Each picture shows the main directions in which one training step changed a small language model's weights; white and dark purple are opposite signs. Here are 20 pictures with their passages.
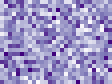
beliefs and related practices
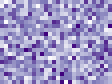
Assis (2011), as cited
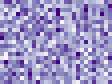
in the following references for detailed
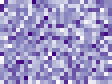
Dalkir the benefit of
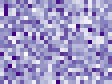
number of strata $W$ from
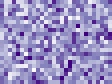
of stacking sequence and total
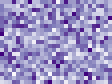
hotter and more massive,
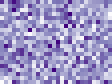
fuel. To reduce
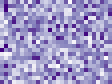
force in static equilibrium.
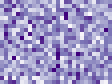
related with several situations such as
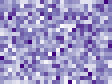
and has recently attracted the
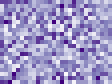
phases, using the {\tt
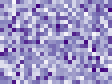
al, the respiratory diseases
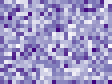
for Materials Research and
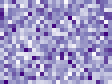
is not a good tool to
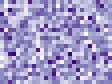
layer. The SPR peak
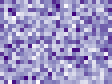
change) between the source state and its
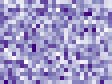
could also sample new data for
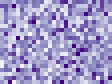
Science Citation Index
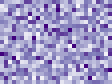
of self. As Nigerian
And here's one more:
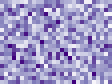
this energy. Finally, as it
